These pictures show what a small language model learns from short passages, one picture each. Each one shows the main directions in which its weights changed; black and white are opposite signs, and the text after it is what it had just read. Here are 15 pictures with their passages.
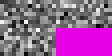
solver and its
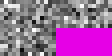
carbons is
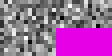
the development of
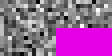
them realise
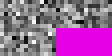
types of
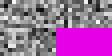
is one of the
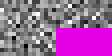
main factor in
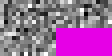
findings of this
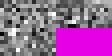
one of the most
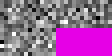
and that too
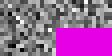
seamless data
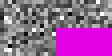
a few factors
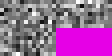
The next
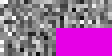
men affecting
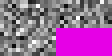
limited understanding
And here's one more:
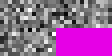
public education. The
